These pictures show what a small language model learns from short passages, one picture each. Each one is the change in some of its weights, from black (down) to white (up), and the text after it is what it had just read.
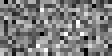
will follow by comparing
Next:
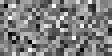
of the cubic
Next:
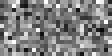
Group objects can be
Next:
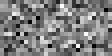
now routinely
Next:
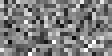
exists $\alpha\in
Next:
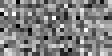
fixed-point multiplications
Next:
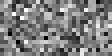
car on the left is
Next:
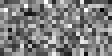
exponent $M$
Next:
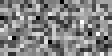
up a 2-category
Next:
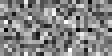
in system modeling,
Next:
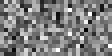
operation on the set
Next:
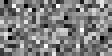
We split $g$
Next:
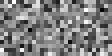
is at most one
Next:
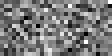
hypothesis, we get
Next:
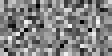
structure of a smooth
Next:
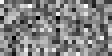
its {\em domain}
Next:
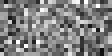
this model $\mathcal
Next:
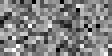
same of those of
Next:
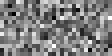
tasks and have
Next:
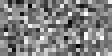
this paper, we introduced
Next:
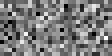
inherit inner
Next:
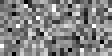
refinement, the
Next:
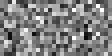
to calculate the action
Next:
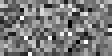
consequence, the uniform measure
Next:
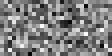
rows and a pair
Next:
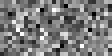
pick a sequence of
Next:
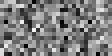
limitation of this
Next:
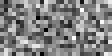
terms of matings
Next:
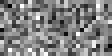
embedded into the
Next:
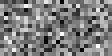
first real Chern class
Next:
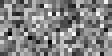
not only contains about the
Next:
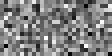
of the relations turn out
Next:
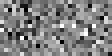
points (resp., jump
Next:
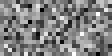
in practice because
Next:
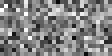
\to \Omega$
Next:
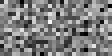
also posed the following
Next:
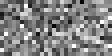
PFC type},
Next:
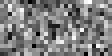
style ]
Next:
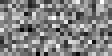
and \[ \bR
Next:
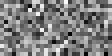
the proof of the previous
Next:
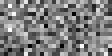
a component of the
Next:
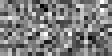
orders, in
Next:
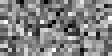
which contradicts the
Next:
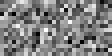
or irreducible and hence
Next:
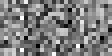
neighbor $u$ with
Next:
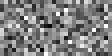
deterministic matrix is
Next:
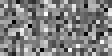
where in the first estimate
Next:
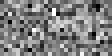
in the proof of existence
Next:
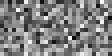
$S \le C
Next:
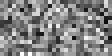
\dd r.$$ Recall
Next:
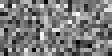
can be joined
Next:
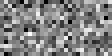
steps and ten times.
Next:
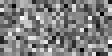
\noindent In view of
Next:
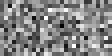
is an integer. Hence
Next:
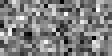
do not assume that it
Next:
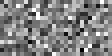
i.e. there
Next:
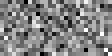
cubed sphere
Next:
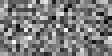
\eta)$ satisfies the
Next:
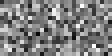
in a tilting
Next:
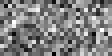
or, equivalently
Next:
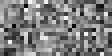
looks like
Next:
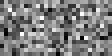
an arbitrary binary
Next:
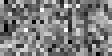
may change the update
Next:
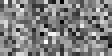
first use gradient estimate in
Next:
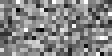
Robin type condition
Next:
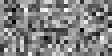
exactly $j$
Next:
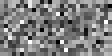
knots (see
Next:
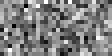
looking at the
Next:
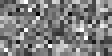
is a natural group homomorphism
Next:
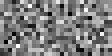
flavour similar
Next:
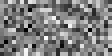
class of deformations
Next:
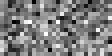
the infinite server
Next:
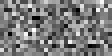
deeply about what
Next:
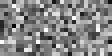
the Fubini property
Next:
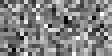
what follows. Notice
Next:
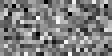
injective cogenerator
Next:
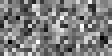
of rank $n$
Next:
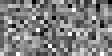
with terms taken from
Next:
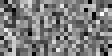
into the union of
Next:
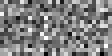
is not strongly
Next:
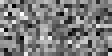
precision; and
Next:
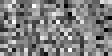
thanks to two
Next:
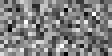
for the study of the
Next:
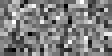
easy to show that
